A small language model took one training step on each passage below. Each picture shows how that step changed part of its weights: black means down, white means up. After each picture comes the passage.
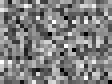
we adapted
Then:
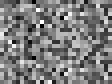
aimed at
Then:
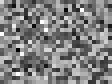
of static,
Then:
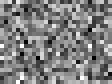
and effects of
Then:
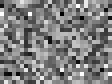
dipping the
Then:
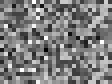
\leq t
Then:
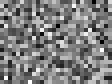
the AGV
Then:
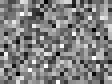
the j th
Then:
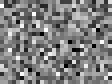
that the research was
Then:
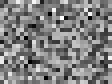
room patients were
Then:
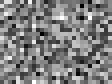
also to new
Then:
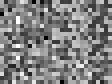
of equity shows
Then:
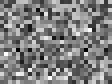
Analysis of
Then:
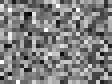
compared to the
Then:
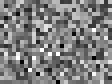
the development of this
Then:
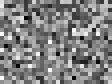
with a 4
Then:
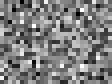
innovation will
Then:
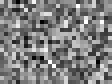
organisms which
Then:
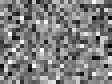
is more the quality
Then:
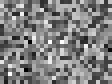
supports the data
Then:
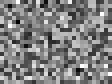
biology in this
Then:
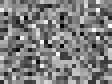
these theories
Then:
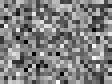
the rate of
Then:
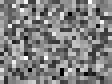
channels and
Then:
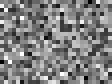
1 shows the
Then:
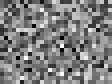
problem [7].
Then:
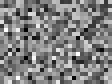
a state university
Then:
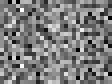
formation. This
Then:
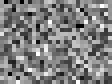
into account
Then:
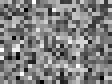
water extract
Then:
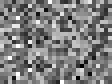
of R.
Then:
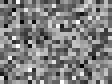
of K_2
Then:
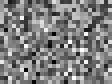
resulting in
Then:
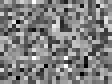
mostly by
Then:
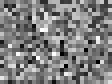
scale. The
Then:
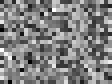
Male 0
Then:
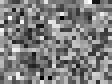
systems in East
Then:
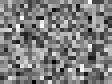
and activities in the
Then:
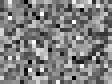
for agricultural
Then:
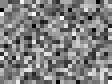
the current density
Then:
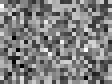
used in smart
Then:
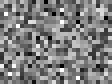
HAV in
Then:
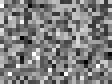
were carried out
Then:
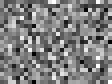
values were found in
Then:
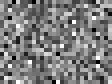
the only notable
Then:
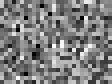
trauma and
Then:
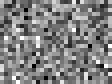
strains, with
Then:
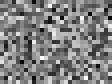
calculated from the
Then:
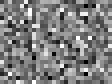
users. It
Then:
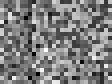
challenges in the service
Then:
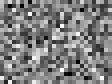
of pain over
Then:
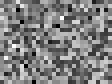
on the left
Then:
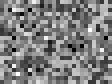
of Tourism
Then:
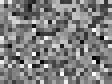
systems, but
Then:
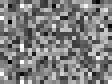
is known that
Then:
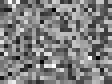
the Forms
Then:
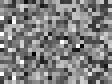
known among
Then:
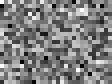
in English
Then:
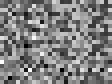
effect of real
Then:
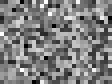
as reliable
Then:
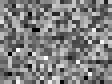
simulating the
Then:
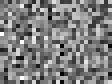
These initial
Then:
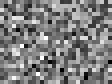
treatment with individual
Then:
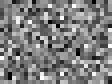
The transmission
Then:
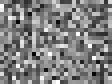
according to the real
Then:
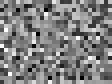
1. The significant
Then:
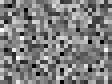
pressure and
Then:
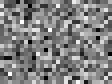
are discussed.
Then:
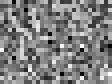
your sample
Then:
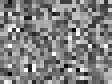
brings the total
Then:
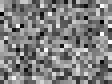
less used modern
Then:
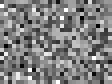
the metal
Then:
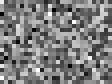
a text as
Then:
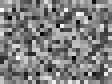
by improving the
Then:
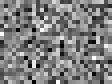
the economy.
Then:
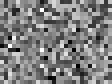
period. In
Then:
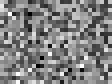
aim of this study
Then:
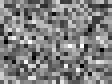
in turn
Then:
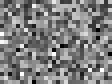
solution is based on
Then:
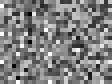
based on the results
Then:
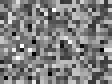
Research studies
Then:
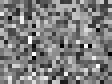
is done for
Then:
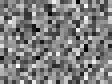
concentrated under
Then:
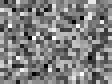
IN THE
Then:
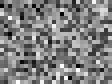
NVI and
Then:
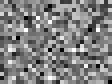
4 5 The average
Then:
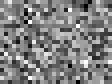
the female
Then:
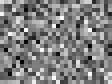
and α ,
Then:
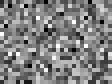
PTI by
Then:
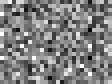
and attract
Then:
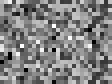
and text
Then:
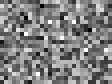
A normalization
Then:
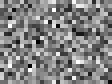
which a temperature of
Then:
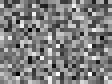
that our approach can
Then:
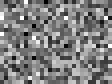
out formal
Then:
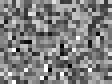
greater than
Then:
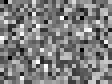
We consider that
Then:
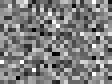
not the fact that
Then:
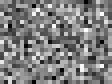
elements by
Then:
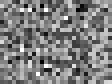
is even and
